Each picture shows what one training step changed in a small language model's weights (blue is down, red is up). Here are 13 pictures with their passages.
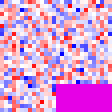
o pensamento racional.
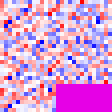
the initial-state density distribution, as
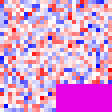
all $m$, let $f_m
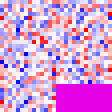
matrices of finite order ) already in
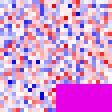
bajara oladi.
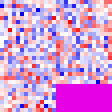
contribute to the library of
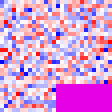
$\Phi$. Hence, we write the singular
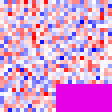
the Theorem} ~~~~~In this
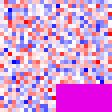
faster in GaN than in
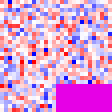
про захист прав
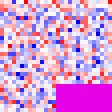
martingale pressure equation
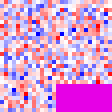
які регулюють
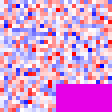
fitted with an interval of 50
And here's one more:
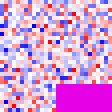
trapped in tight ring
